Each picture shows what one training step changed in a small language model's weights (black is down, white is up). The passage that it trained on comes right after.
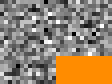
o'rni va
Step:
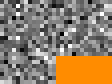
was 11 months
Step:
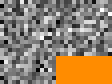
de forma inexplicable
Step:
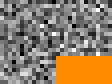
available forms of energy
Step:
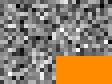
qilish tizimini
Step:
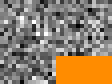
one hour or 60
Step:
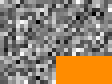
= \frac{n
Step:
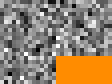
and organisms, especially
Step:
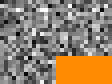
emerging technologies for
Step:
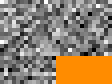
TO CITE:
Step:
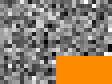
objectifs de: -
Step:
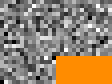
encontrar recursos
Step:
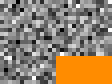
Object Lesson
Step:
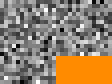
– mavzuning
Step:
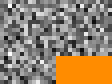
in Brazil.
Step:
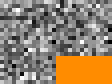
in terms of (a)
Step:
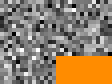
the institution and participant
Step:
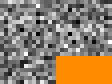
employees, this particular
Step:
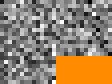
Sari selaku
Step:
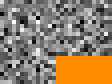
and 4 percent was a
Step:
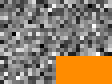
individual's perception of
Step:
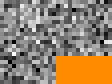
core consciousness
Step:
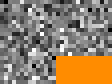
role played by technology
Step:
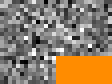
ефективності надання
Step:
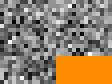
jadval asosida
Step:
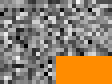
in kidney function
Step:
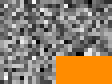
8. Accentuate
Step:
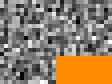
differential problem of finding
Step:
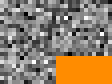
partes do mundo e
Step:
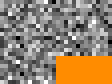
STAL AB)
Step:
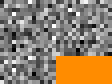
"Toza suv
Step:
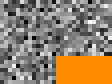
resolution 0.15
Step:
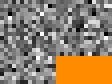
for 6 hrs.
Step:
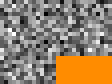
to find out if there was
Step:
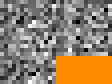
variables were presented as
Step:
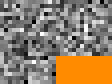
menina [Maria].
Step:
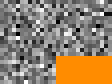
the reforms that
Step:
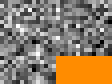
Kazan. -
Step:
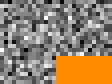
tool in this field
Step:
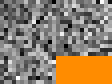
Instruments of
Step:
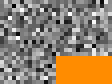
the tube was
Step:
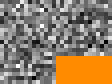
Methods: For this
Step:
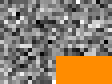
Business Education
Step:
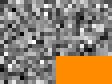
is always on a
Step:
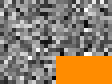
importante porque segmentou
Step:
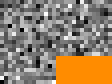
on at least one of
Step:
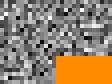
known. In the case
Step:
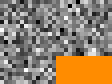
and process a huge
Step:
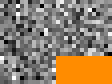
thread (Figs
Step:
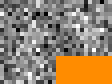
аналогии права
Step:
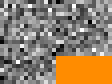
IOP Conf.
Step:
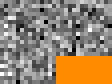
all T cells, which can
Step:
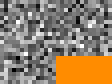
architecture of the
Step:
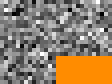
cell expansion in both
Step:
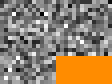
los siguientes
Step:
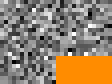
as the mean ($M =
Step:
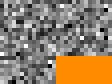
iqtisodchi olimlar
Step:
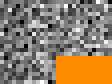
environmental conditions used in this
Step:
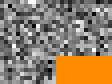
to Dennett
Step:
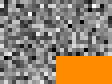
of age. - An
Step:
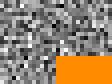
LCSS Institute
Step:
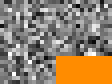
2012, referring to
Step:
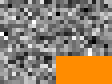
джерел ми
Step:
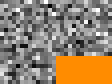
aloqa va
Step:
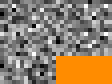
yet it is an
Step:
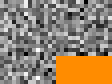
Citra Digital
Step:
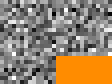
relación con nuestros
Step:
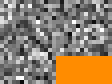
state of a person,
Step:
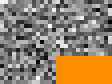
Other Impact:
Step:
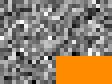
various advantages, both
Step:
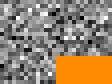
angles for DI
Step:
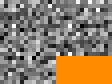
a requirement this can also
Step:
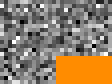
case in our study was
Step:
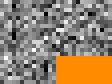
e depressão são
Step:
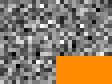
processes. In particular has been
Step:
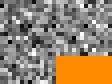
полк охраны
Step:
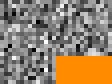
by the client.
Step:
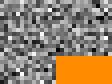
proporciona una
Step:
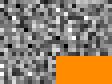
to health, food and an
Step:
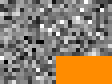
map the behaviour
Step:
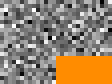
commun, impliquant
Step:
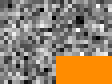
had an average pH
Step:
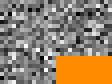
biochemical analysis.
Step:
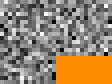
in energy conversion -
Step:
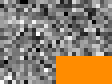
ва назоратга
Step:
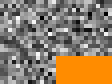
Management in the City
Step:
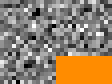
в процесі його
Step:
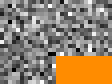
intensive care units
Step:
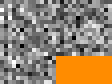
then again, in a
